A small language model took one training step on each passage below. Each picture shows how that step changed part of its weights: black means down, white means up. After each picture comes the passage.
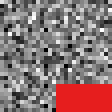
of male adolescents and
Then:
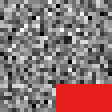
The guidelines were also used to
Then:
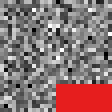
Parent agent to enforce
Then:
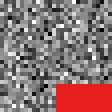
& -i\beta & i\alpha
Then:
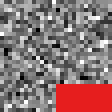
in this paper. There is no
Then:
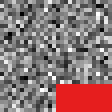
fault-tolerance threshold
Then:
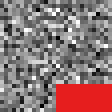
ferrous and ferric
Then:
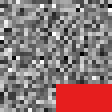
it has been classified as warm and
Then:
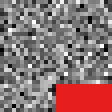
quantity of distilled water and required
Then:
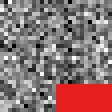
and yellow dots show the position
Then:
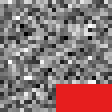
We then project the filtered surfels
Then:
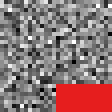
and 'Promote peaceful and
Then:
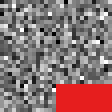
depending on the elastic WDM
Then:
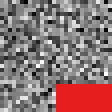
lift of the would-be
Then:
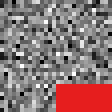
dive at the school level to
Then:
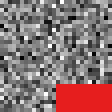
under which the normal equations admit a
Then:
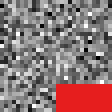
This may be regarded as a proof
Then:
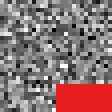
can all be checked at
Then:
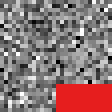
at an outflow speed of 5
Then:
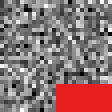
well as the actions of malware
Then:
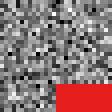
Barh, B. Ö.
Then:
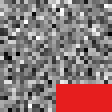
**S**upervision P :
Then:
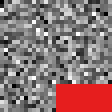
also differed significantly for stem
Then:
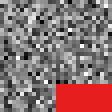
Gonan and Goli within the
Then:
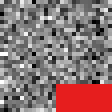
the magnetic field component within a volume can be
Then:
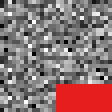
seem to know anything about the
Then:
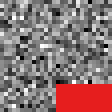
the multiplicity of solutions is confined
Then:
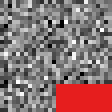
case to the case where agents have an
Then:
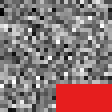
US Department of Energy
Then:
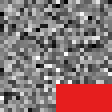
body weight gain. The present study
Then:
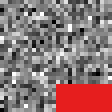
eyes separately. Now the strength
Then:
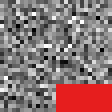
(hereinafter also referred to as
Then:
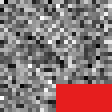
the sample covariance and variance for
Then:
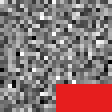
structure, with the output state comprised
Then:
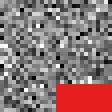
relations in major local government areas
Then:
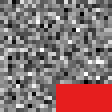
\cite{NOICsm} and
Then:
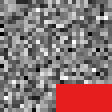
the CQMs and in the decay
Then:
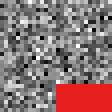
on M is a solution, satisfying
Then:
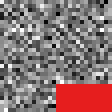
duration, reflects the availability
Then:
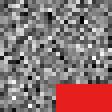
High Energy Physics 08
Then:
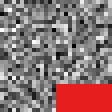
at the beginning of the
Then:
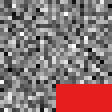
bifid in 42% and
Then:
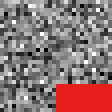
in contrast to the claims of
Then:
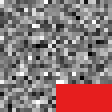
system with the dimension of the environment.
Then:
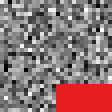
Environment TRE Trusted
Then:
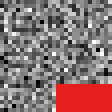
for which the $|C_R|
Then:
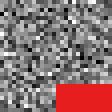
\textit{estimated} and
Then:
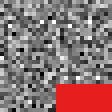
of \ac{GFDM}
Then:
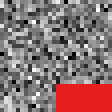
Even in Inrap there are different
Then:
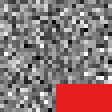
EI, Ferdinand
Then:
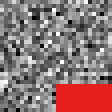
Constitution reverse the decision of the
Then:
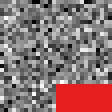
a valuable resource for machine
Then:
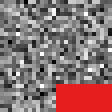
was identified in a statistical analysis of the spatial
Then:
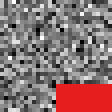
R.~W. Heath,
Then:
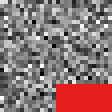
students' motivation to learn and their
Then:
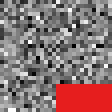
In practice, the AP test requires only
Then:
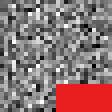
which is the *type* property that
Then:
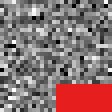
the base temperature of 40 mK.
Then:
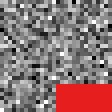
to general elections in future is the
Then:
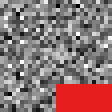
and organic farming, resilience
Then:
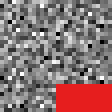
Their masses are given as
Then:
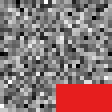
by means of a communication network, which we
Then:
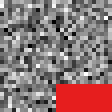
is never a problem in our images.
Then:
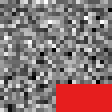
Negar Amiri³,
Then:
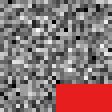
L. Kronik, M.
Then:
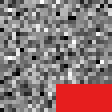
concentrations appearing at the previous step
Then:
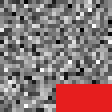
those of the corresponding tri- and
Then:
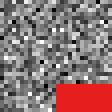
with the tech-uses and
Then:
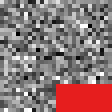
to space constraints, we refer to
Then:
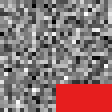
oily phase to create a
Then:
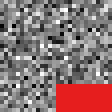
systems serve as the core trust
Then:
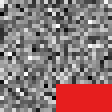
available commercial precursors.
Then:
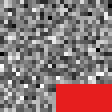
adding additional complexities, and then
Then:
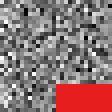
and generically physically irreversible
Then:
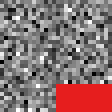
velocity) and impact angle. The grid
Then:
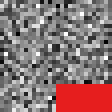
where \begin{equation} \psi
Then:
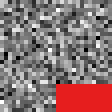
field, which governs the maximum magnitude
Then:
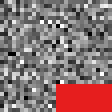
In practical applications, VSCs
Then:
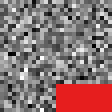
neither is split.) At present we
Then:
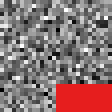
and the polarization operator is dominated by
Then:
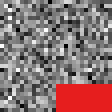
specimens of this trechine in
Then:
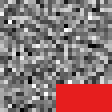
study. However, the values observed in species
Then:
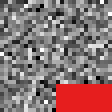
perception and interpretation.
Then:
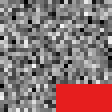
supported by their supervisors
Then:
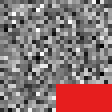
Wang (FW) - Member
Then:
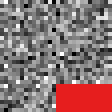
the uncertainty in the prediction of a
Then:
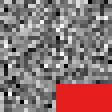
the increasing number of human diseases that
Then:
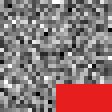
beyond the scope of this
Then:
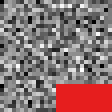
in order to generate novel
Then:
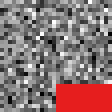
Bruker Spectrospin
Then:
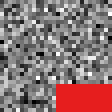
number 8.08 percent of India's
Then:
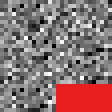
(0 \leq \lambda \leq
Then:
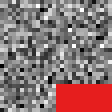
Central America, and the
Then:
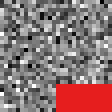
and recycling processes for this kind
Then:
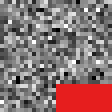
can improve the quality of information sharing,
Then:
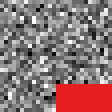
M-OMP increases with the number
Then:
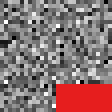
addition to microcredit, other
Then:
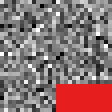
{Sukhman}}, \ and\
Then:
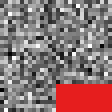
to liquid state during play. One
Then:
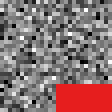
fast part and the slow part. The fast
